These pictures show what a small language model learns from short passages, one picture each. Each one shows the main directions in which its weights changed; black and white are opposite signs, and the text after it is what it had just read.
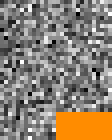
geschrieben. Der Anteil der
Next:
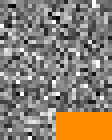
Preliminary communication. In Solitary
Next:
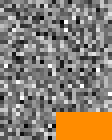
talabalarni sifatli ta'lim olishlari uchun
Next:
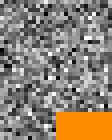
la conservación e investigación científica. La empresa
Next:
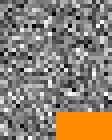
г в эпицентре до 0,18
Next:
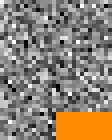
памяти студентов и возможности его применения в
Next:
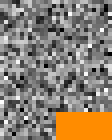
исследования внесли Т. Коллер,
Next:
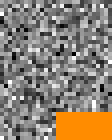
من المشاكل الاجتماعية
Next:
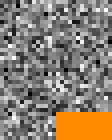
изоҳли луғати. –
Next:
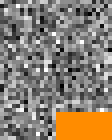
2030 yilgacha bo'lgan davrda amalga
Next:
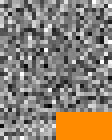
- Registro Nacional de Profesionistas,
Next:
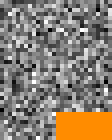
la cuarta sección explicamos el análisis
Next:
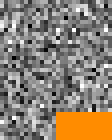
столкновения может оказаться для
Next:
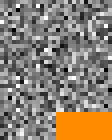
сорт позднего срока
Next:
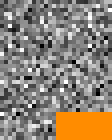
berkualitas tinggi dalam jumlah
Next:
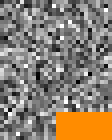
Kouffè ? - La dynamique
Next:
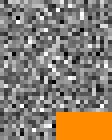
9 868 ta investitsiya loyihasi
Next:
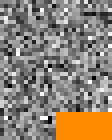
répartirait, à densité plus
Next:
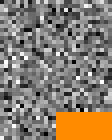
– In Invasive Species
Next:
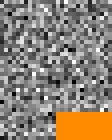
terdapat 5 sifat dari tokoh Bu
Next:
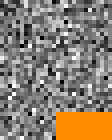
Информационно-аналитического центра
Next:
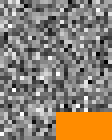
нашем случае в качестве таковых
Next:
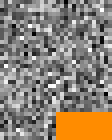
M. A. — Kritiek
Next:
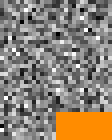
mezonning o'rnatilishidir.
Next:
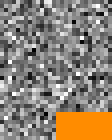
menyumbang 50%, sampah
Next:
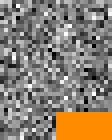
бюджет, маҳаллий
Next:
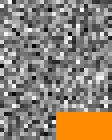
ўз ичига олади. Овозни
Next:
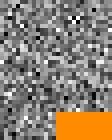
International License Article Info:
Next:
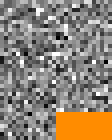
considera não leitora. Foi
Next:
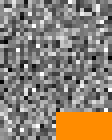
di mana penjelasannya ada di
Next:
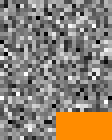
temperaturanı 0,0 OS
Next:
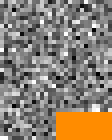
sekolah perlu terus mengembangkan
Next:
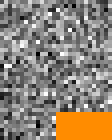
30 di aprile si ritrovavano
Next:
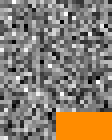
positivamente por lo que significa de proyección
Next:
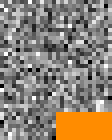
увековечивания памяти
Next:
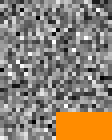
Soatova, F. Tojiyeva
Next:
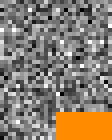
зубчасту передачу, пасову
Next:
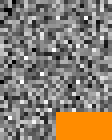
som das pessoas lhes remetia a
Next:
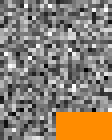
технологий распределённых реестров.
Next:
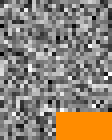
la dynamique organisationnelle qui se
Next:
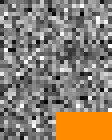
ғолибининг жавобидан
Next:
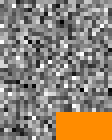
реальная ситуация с пандемией
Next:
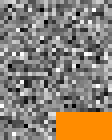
за смештај и бригу о
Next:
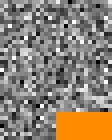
prima etapă o constituie expunerea
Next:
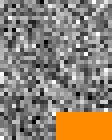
– bu shaxsning turli hayotiy vaziyatlar
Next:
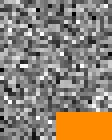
имени Доржи Банзарова».
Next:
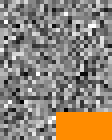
Marianna. **Competência em
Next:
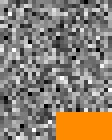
ligne (recrutement, formation, demande
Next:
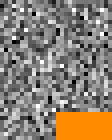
kejujuran, keadilan, dan
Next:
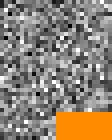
ҳар бир мурожаатга
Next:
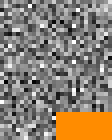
provocando una intervención mínima del
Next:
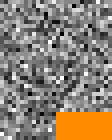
school's existing BK program. The results
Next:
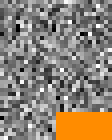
sistema nervoso central e periférico,
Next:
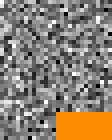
pelos países. 4 ASPECTOS E
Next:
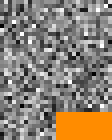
(при рафинации льняного
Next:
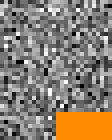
liderança de sua escola; ampliação do
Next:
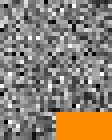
ҳам, эркекларга ҳам
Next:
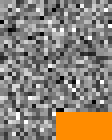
рецензирования* Обзорные статьи
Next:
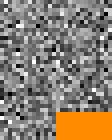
Andalucía y Extremadura
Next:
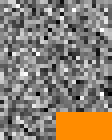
tahan tidak merubah hasil meskipun dalam
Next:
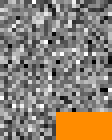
было связано прежде всего с
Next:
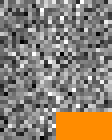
ta‘kidlagan edi Keynes,
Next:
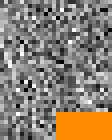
de las Naciones Unidas de Servicios
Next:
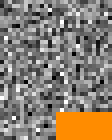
maqsad shuki, chuqurda tuproq
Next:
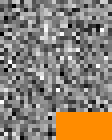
yuridik fanlar doktori, dotsent
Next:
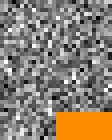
terhadap masukan dosen pembimbing Iya
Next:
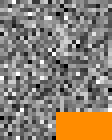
aniq qarorlar qabul qila olish qobiliyatlarini
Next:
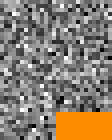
Scale (CD-RISC).
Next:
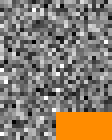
problema. Com a apresentação dos outros grupos
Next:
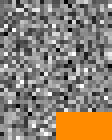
и исследователей. Отличие данной системы
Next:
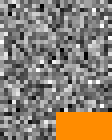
В статье приведены данные о влиянии
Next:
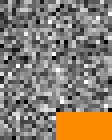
журналах (Scopus, Web
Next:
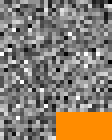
etiledi. Prokuror onıń
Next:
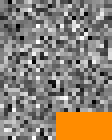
establishment of the green
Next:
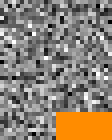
yillik 2. Ichki turizmga oid
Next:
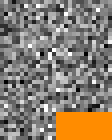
риск неблагоприятного течения
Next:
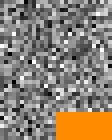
citation: Muhammadaliyev Elmurod
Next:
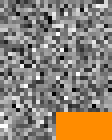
ilgari surilgan. Miniatyura
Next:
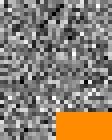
episódica. No Brasil, a
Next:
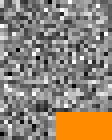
maka akan dilakukan pengambilan
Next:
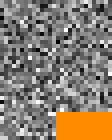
constante o adecuada. Este aspecto,
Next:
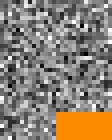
иммунологического прогнозирования
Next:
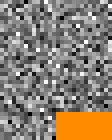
aux informations biologiques sur la reproduction et
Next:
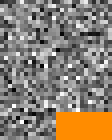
Üniversitesi Sosyal Bilimler
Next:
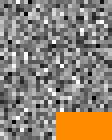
для їх оперативного використання. Мета.
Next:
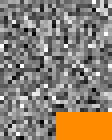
qoidalarini o'zlashtirish yoshlarni tarbiyalash
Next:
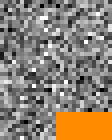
СТАТУС СРЕДСТВ
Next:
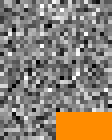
ao ensino superior, são alguns dos fatores que
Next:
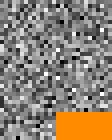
VA SUV RESURSLARINI
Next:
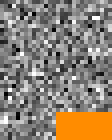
e hooks fornecem o suporte
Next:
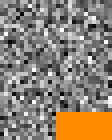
of the world, has revealed
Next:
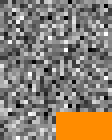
ai bisogni identificati? - perché per
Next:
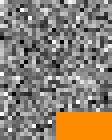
Türk kimliğini tehdit
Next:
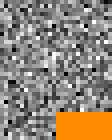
(red.): *Polska
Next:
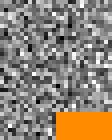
“fire, stream, hot”
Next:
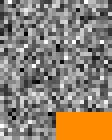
a resistência à insulina (RI)
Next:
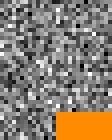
niveau de la qualité, ce qui est
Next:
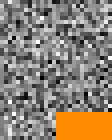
мира, присущих каждой языковой
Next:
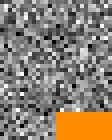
та сучасних управлінських підходів,
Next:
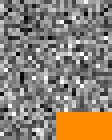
предупреждения микробиологического
